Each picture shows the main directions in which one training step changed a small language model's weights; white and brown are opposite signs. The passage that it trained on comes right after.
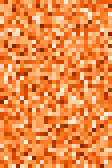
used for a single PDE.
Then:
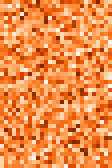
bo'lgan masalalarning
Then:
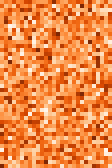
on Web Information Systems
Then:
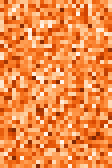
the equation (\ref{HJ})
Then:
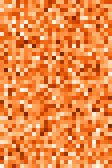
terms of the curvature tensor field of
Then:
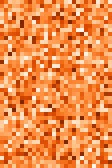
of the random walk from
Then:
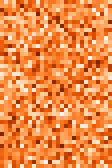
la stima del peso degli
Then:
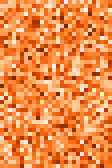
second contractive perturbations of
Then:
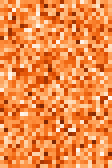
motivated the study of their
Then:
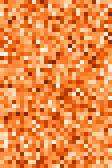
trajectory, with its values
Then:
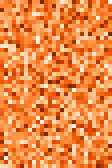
tangent space, a
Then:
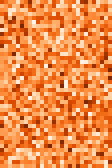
the analytic singularities of
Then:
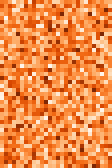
2. Interfaol
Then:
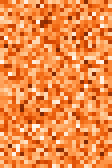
$$ A short calculation
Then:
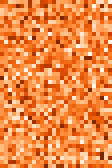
in $\Msg$ and
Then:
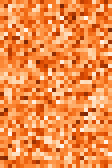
divina* staje się
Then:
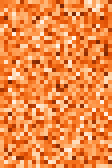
separate a Firenze,
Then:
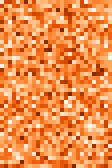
a busca inicial foi
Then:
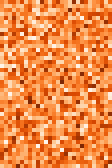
the common properties of the covariant
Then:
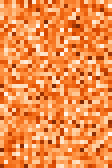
pessoas, mesmo que
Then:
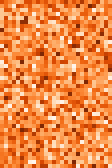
nodal parameters. \bigskip
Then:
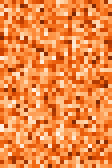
there exists finite diffeomorphisms which
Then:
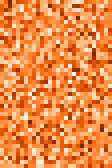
taraflar arasında
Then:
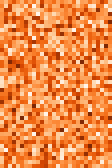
the volumes of ideal
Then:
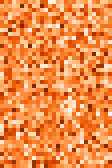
prove the existence of minimal curves. Let
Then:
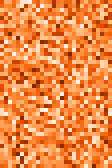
completo, es decir
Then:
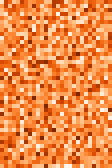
согласуется с
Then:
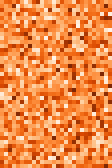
l > 0$ are the smallest
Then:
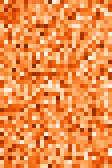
de cargas poluentes,
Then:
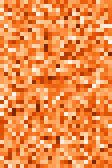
етказиш; -
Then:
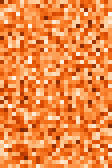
впливають з
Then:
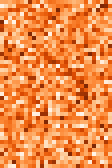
here with $\mathcal{S} =
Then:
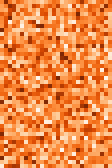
any special conditions on the total system
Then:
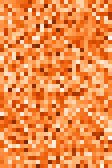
larger framework for
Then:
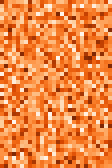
$f^2$ to get that
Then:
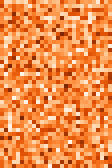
san‘at ishtirok
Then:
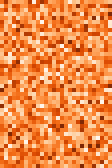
majority of the considered groups
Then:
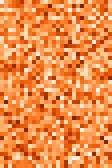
– М.: Common
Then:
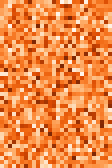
которых может
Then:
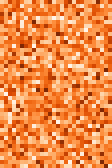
of the torus. And its
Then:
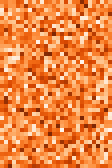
Toshkent davlat iqtisodiyot
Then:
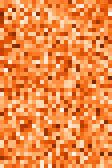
every level $D$ parabolic
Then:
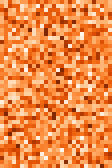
detailed algorithm for the
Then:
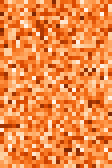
We next introduce a partial order
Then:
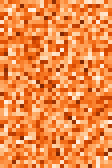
un groupe remarquable
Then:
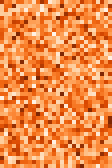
definiteness of the form
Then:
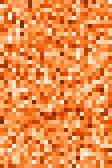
the solution was found by the method
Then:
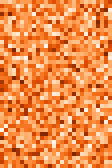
local ring, and let $M$
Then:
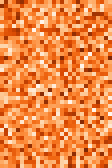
muhim o'rin
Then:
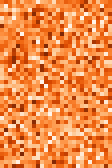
transforma o vídeo
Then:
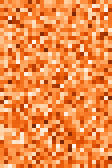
motivation, as a key
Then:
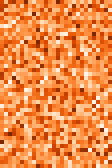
shoyi, tovlanma
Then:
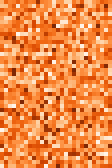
\cite{[FA]} or
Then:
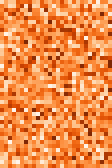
et la mise en application de
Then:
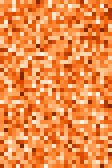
wali dalam perkawinan
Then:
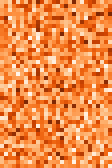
info criterion
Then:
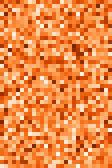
ne postoji proces
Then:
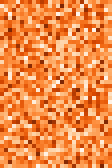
usually does not allow for getting
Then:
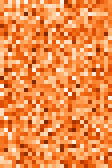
zamanda deneysel
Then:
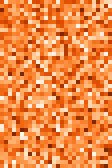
учун маъно
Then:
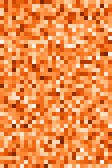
indexada en numerosas
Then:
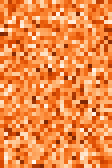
with the heat kernel on a time
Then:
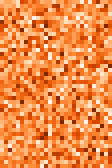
\it Let $\alpha$ and
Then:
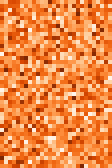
this paper does not consider the use of
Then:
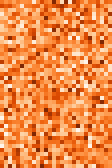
du\right\vert },
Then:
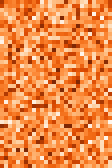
{IEEE Standards
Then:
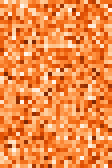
\Phi & \downarrow &
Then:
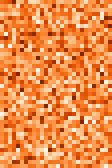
dit zo spoedig
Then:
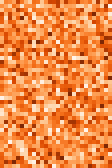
of basis elements as follows. Let
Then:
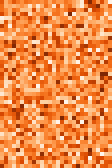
yashirin ma‘no
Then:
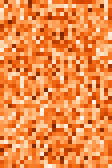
this is why we put
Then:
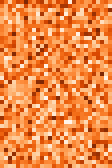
selama covid-19 dan
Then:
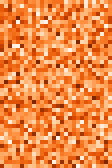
is the complete loopless graph
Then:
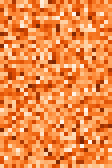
to prove the equality for the
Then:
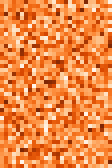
Input split bytes=116
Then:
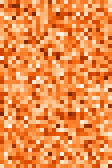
soyalaydi va bu ham
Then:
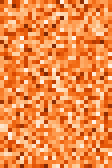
barcha narsalarning
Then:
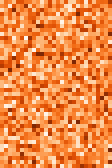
the same dimension and with Ricci
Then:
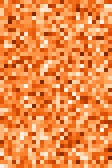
lidos integralmente, pelo
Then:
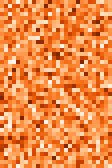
su cotidianidad.
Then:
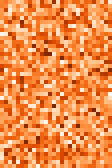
as at the beginning of Section
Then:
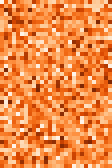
consecuencias del
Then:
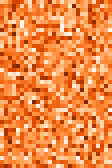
the existence of a phase
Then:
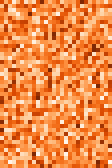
By the minimality of
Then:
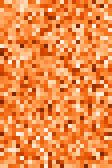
\ \ \ X\longrightarrow
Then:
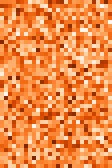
ishdan olib, saylash
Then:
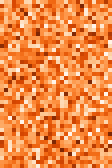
indicate that the scaling factor
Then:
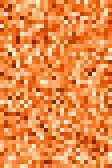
n\cA$. As
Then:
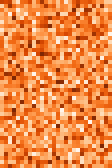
(one of which is $W$).
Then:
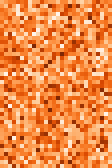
ser humano (sangre
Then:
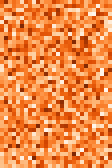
best results on 9 of them.
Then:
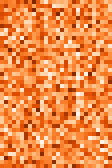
а см м см
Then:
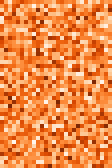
Beitrags ist es, die
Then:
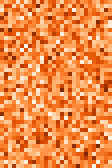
es redondeado, se
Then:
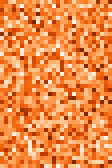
an open interval $J$ and functions
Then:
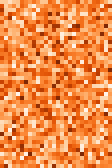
Indeed, it is well known that
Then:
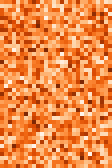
V\Vert\, dv
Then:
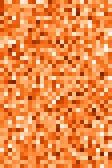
we will assume that $\phi$ is
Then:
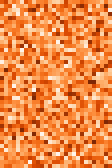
of sign (keeping the sign
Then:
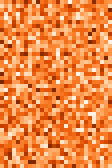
ascensão da extrema
